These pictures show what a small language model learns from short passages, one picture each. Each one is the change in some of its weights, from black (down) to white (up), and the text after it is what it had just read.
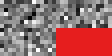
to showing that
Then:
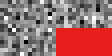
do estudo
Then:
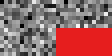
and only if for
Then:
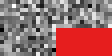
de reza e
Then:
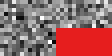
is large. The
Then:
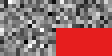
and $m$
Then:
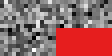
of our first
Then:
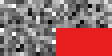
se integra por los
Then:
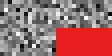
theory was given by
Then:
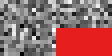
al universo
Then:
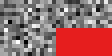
also of another
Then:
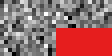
optimization problem on optimal
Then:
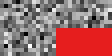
user, and
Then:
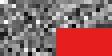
new extended
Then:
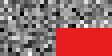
with a higher number
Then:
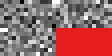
$K$ are
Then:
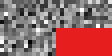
that by construction we
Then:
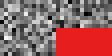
say that two elements
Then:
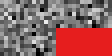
into their different
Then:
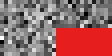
enough so that the
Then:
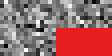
of Science and
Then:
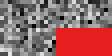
the Markov
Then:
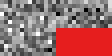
fiscal e
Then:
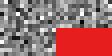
nature which is
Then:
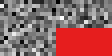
where the periodic
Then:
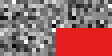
a mais um
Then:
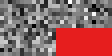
the fitting
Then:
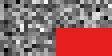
known exactly,
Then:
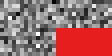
sample A where
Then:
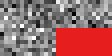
are labelled
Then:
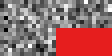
Her biri
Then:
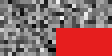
the boundary components
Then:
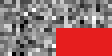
do setor
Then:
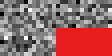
a lot less
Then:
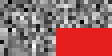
BMS d},
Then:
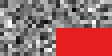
subgroup of $\rm
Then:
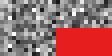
interface as
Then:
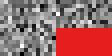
in full detail
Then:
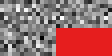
validado com
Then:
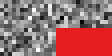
veces Casi
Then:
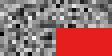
new class of
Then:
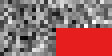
these segments are
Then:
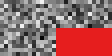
overall is the
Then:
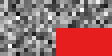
triquark as
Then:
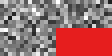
$V$ over
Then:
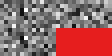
addition to the
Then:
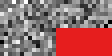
at twist
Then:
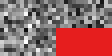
the moduli
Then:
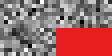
kite from the
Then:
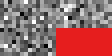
region where the
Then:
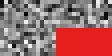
feature of our
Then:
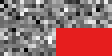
also neu
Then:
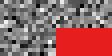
from the beam
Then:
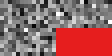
the study of
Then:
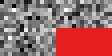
green dashed
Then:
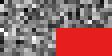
their real 3D
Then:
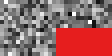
and their association
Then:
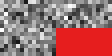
choice makes
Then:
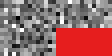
\bftau =
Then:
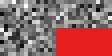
over $\C$
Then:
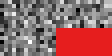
we get that
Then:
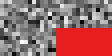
rank. However,
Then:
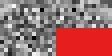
universal constant
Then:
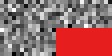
been submitted
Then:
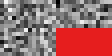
wide range of
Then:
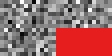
for severe
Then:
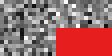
only mechanism to
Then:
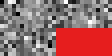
getting worse
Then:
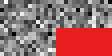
showed in
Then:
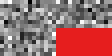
bore. If
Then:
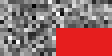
or other physical
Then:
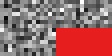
type one, in
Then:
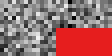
вины и
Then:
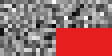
neighborhood of
